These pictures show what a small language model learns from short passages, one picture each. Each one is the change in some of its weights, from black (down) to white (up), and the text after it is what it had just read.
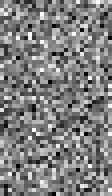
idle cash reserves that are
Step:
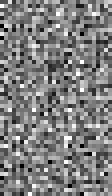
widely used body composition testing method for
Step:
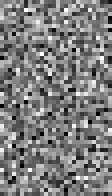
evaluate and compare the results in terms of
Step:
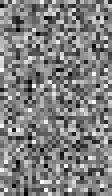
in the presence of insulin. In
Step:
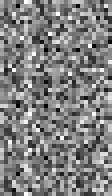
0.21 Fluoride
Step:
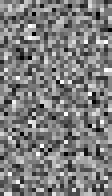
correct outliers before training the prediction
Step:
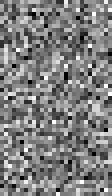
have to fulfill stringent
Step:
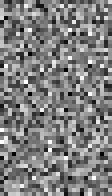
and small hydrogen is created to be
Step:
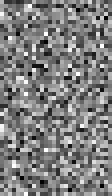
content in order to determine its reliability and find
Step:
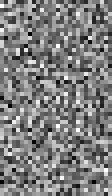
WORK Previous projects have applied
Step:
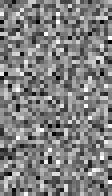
of stroke, which is a major
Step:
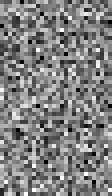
activities. In Romania,
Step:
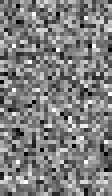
classification. Positive bags
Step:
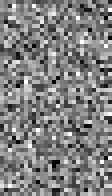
drops of water Determination of
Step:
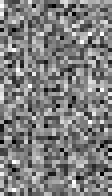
for the spatial variability of the emissions
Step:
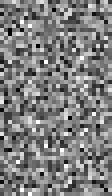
level, which suggested that they needed
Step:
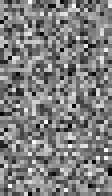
and costs. An additional metric should cover the
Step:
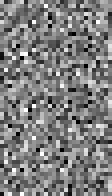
presents the isotope composition of
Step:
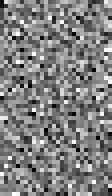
-1D, Runoff coefficient,
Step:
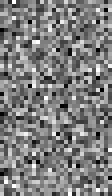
any *compact* set of M ,
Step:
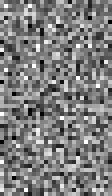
WBLP from the students'
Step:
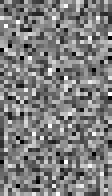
hydrogen bonding as is found in case
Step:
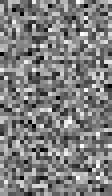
a cake, and her caregiver
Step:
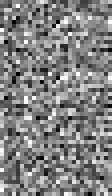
heat is dissipated in the
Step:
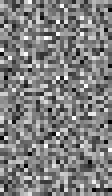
et al., 2022) conducted a study
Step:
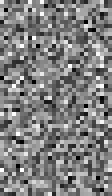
to the control. This suggests that conventional
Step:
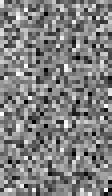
RESULTS During the research conducted
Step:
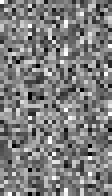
In this study *Lucaenia
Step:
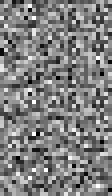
from the combination of progenies.
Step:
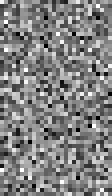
shared on Zenodo.
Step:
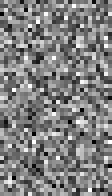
a VCA, see the
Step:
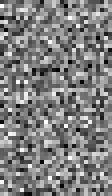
use WDM to feed each array element
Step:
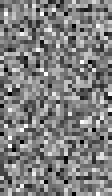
essay is going to highlight the
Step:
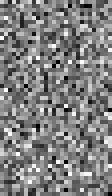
orthogonal Householder
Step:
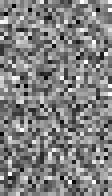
to haptic objects and support an
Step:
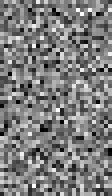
the container community [16]. The
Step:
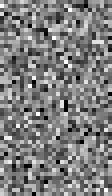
represent the lattice heat capacity when
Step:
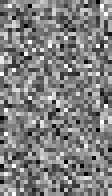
of electromagnetism will play an
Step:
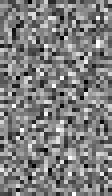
ci system meets the requirements set by
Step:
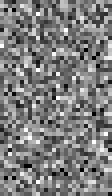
an important percentage, 52%, represent
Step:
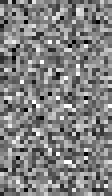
Smart City strategies. This has
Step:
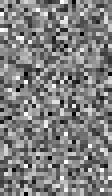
Kruk, Javier
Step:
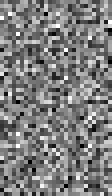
and articulate solutions to problems that easily
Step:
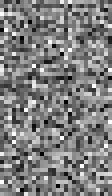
a current solution without constraint
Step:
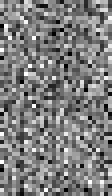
were able to retrieve answers
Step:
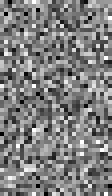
is preferable due to their absence
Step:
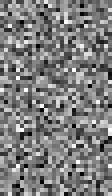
nature. The IR ligand
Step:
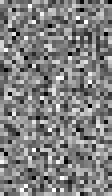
fit the Van Hiele level
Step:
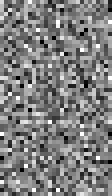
iterations, 3) parameters after an
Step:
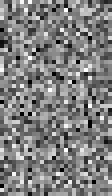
of the rumor [10]
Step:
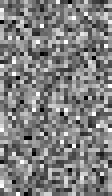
an average of 11 % and the segmentation
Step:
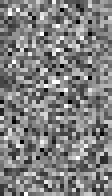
properties (emulsification,
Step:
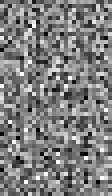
at the end of 3 months.
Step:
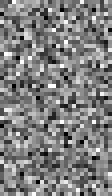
it negatively impacts animal health. For
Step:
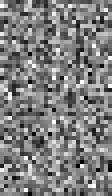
Average air temperature during the growing
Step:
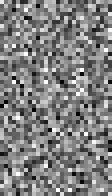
that is my family, faced
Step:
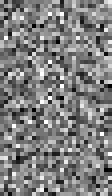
such that it is capable of running
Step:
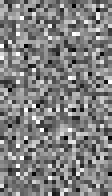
of Indian politics and social
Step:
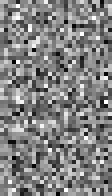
migration of workers to the interior
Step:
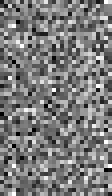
to describe or describe the current state
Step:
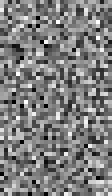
found. Create the following small
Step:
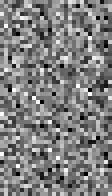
iron, fluoride, and
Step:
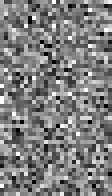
Artificial Intelligence. The data in
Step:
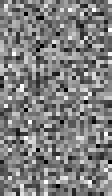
a cross-coupled stage.
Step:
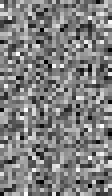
True True return first
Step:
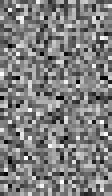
Testing CWI Coda
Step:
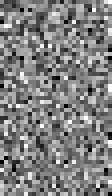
and 2-MIB amount in water is
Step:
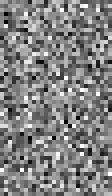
and peripheral zones on
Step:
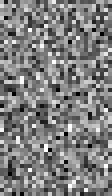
As the number of resources and providers
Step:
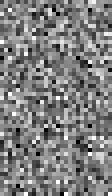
a flux i.e.
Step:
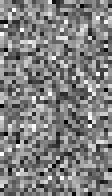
the patient's mental and somatic
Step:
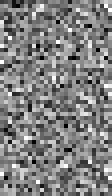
13 March, the Punjab
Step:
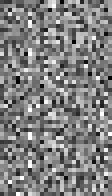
CITATION Germ M.,
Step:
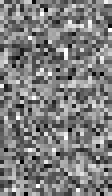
depending on the type, last for up
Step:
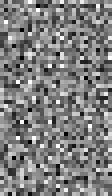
the misunderstandings and the
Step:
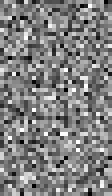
to the cold hands of death
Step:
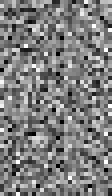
strategies for cardio circulatory and
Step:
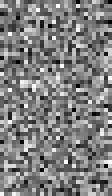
have never attended school, enduring
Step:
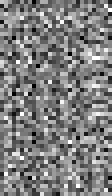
students to use more technology to access educational
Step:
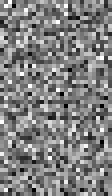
to the use of organic manures as
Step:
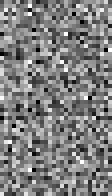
in the DBNL corpus
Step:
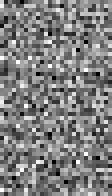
study conditions and the student's own ability to
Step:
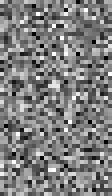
these women the lactobacillary
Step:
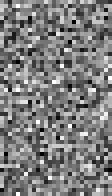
discussion, regular attendance and active
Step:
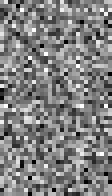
group C treated with collagen
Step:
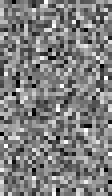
future course design when learning to learn is
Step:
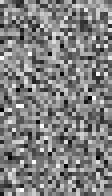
into RPM is shown below:
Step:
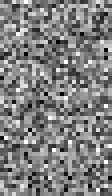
Melting point The procured reference
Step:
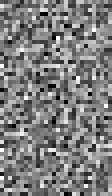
a reporting guideline that will be
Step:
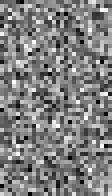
rate of decomposition. It was reported
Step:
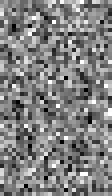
or dispersive soils. The
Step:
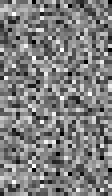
hotel becomes part of the
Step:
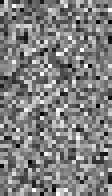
various cyber-attacks,
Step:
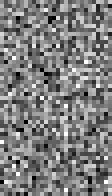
the manuscript.
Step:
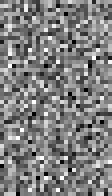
The sampling technique used to obtain information from
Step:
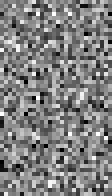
ethanol (kg). The density
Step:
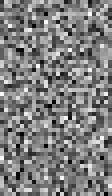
referred to the process by which the
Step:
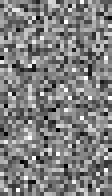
a wk Most days 5 Every
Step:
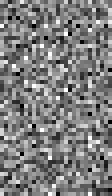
end if get: visual_mode
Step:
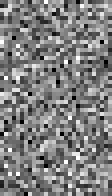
case that remote work comes with regular
